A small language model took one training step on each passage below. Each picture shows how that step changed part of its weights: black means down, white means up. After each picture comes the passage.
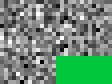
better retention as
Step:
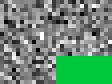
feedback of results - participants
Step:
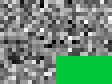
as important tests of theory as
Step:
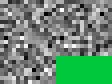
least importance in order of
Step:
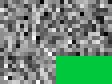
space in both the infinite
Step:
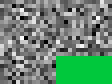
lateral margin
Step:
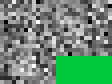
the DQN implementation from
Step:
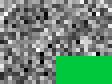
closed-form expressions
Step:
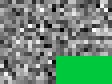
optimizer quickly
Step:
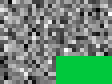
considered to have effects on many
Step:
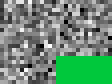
be at odds with
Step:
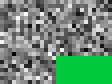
0.77 minutes per
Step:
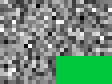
of the PAM they found
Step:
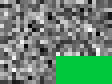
For the mention and follow
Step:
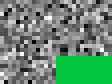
In one population, multiple
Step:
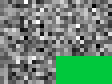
a similar luminosity as
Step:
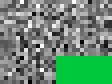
mapping between the
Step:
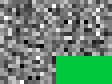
(the one-body
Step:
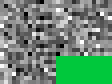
we note that the transformation
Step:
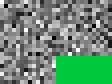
using a ruler,
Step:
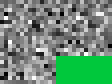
different parts cancelled
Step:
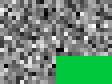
which runs thus:
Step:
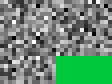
of the most often verified
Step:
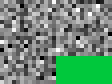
for themselves and
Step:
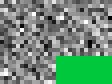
H. van der Wall
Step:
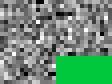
this paper is to study the
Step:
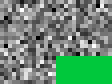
as an extensive list
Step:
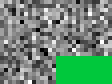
reduce settlements, improve
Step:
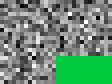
whole, is not so
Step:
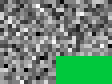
of Aviation Research,
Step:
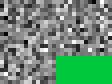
due to GDPR
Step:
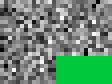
fact that the bottoms
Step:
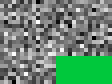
the elementary charge,
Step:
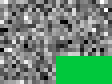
resistivity in the
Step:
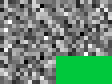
time from the perforation
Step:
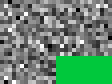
Mac Mini, while
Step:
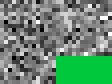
the beginning of the
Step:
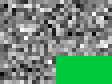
in the diagnosis of
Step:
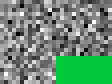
populated due to its
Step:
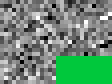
This is essentially because of
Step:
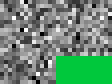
of distant galaxies.
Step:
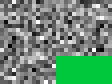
the misalignment issues in
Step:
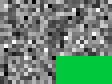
is owing to the fact
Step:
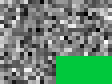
and methods that ensure the effective
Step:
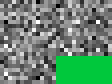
the total model with the
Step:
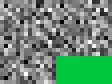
information could be used to
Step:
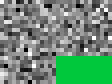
time depended, as they
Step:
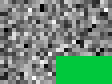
digital connectivity can
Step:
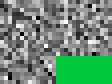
sequence of intentions
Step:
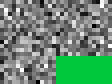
bounded gas flows is
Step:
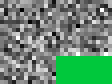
After attend the
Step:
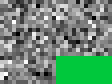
of the boundary state. The
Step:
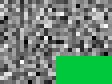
between the magnetic order and the
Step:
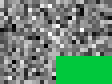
and computationally light,
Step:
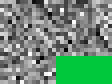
reason for the low rate of
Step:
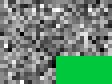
equations in different sectors
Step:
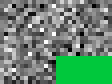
can adjust the
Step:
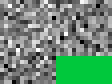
small-scale variations in
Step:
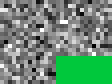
current detectors. The
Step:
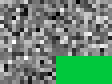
and the low relative mass of
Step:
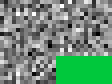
For recrystallization,
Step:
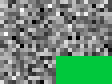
facilitating smoother
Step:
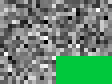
is locally a MP
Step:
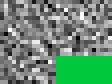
Comparing Fig. 1
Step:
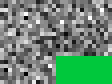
blunt. Two
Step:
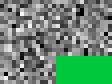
and extraframework
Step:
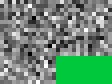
in its method of operation.
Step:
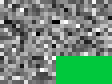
of situation presents some
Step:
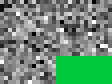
the one of pion
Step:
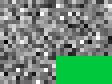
located at redshifts
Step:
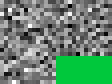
excludes the region with
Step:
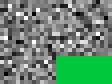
We first consider the case of
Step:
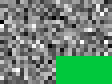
S_z$, and
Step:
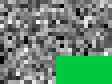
mass \begin{equation}
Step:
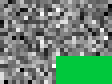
storing ideas, which
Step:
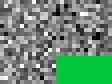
available and they reflect no
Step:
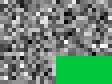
in the source direction. The
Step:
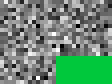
were some limitations in our
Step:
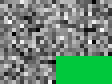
further enhances the performance of
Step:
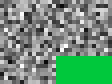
without replacement from all
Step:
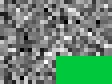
r band Sersic index
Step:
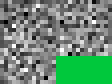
the classical 95%
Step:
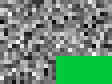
perform its tasks. The
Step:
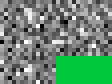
Essential components for
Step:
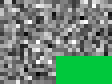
animal species populations
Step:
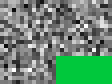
models that account for the background
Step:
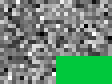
before admitting them into
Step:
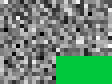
be studied and lighten in
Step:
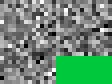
shapes of sutural
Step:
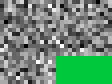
be used for large statistical
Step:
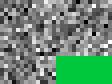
generalisation of abstract
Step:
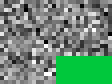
Section 8 evaluation of three
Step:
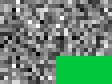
build life experience. For some
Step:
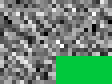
wavefunctional in
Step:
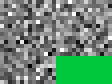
application to manage sound
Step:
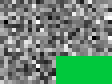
the most significant and following significant
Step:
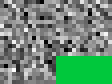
we discuss the calculation of the
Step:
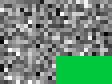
corresponds to the massless
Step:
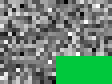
competencies form a list
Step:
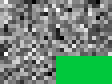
allow, through variation of its
